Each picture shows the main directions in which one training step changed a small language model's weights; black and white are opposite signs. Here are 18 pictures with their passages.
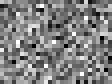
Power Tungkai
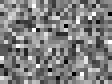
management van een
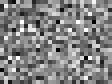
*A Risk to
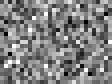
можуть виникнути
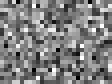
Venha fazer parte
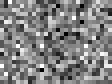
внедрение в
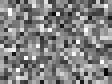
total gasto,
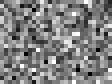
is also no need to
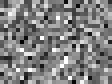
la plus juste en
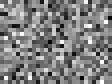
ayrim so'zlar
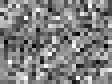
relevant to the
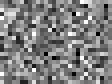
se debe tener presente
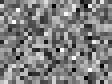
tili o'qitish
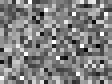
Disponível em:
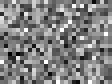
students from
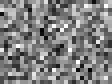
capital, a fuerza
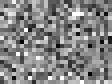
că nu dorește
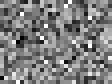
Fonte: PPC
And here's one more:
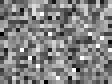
terbesar yaitu
